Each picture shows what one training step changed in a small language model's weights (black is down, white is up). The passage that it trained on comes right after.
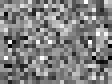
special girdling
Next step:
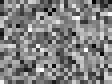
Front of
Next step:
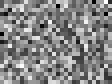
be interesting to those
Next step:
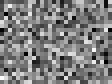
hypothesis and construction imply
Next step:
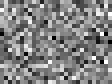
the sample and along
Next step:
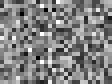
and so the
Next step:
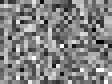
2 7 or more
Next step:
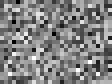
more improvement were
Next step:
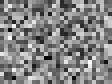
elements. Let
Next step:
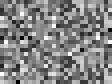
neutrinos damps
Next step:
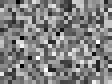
experimental results comparing two
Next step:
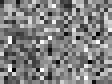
results show, modified
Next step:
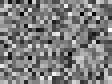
have increased since
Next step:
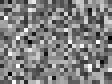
oxygen is
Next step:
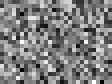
for $f
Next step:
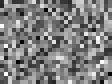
and only if}
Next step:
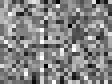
a natural number
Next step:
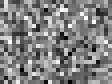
these cases, because
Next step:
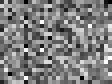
Mazhar show
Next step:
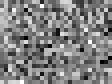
the stomach
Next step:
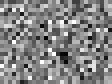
be the natural projection
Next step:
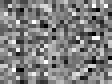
chips for
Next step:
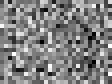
effects. One may
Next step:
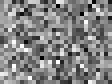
a shift of the
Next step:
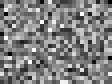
goal was to construct
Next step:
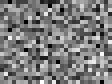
plotted. In
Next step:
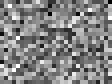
primarily in the
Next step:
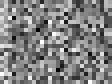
the case of the
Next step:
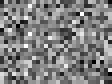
lines had not many
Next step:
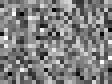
for measuring blood
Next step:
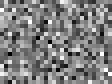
the remaining entries are
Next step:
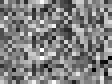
velocities along
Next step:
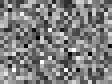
difference in the measure
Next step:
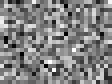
use of coping
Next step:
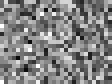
of the parameters is
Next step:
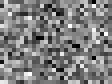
with contact torsion
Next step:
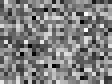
media and relate
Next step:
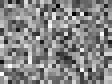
frequency are about
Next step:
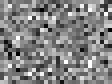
labels. Blue
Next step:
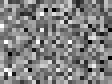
of the NEM
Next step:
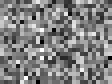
nodes violating
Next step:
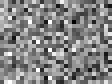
the best choice
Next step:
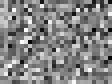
the pulsating
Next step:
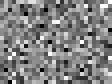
C'$. We denote
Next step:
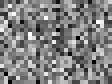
than that other
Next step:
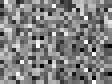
techniques related to graph
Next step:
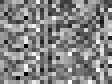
Systems Department,\\
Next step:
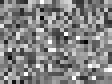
black hole has
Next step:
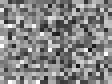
realizations is the
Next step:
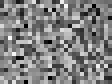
and employee
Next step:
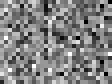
DIV is a
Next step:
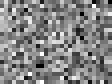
the image of a
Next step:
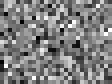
countries to submit
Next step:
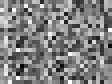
the disc from outside
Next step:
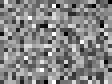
small but finite
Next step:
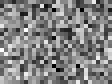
on assets
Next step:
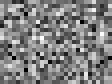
\lambda :
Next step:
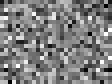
dental care.
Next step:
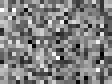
the Bohr radius
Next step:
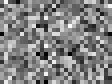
when an optimal
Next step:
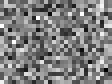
space. As in
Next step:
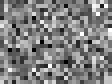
maser emission,
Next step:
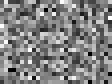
of the following
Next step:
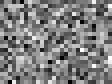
\sigma)$ associated
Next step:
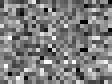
and c_k
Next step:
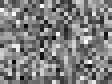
proven in the
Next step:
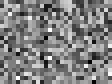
with obesity
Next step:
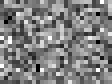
Now, we conclude
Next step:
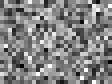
For example, a
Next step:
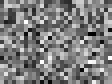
We show in the
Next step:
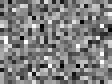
accelerate training,
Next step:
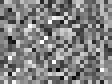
New Nigeria The idea
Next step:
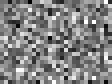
perform the numerical calculation
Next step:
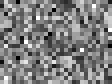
including marginalized
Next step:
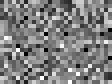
Roy stood
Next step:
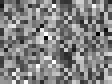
evaluation and analysis of
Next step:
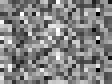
hand, if
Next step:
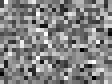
we added 10\%
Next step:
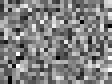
stimulation to
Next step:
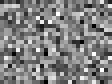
In section 2 we
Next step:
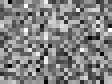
graft was taken
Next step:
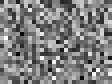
The waste bank
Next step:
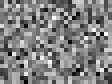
prevention and treatment
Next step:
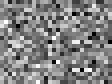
temperature is chosen such
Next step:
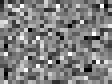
crossover design.
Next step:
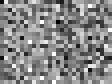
Maximum number
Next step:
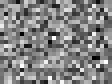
is said to be
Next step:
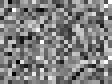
exert strong
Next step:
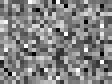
off-axis angles
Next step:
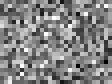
services will be
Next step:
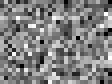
monolayers are
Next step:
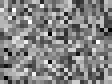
the permissible
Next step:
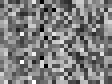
by regarding the
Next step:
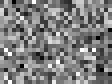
$n \rightarrow
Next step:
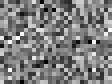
by interferometric
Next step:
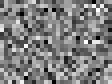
and indoor
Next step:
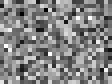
and then there is
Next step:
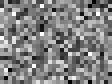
in the rest of
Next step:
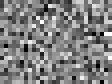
Bello University,
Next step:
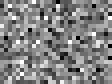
could be considered as
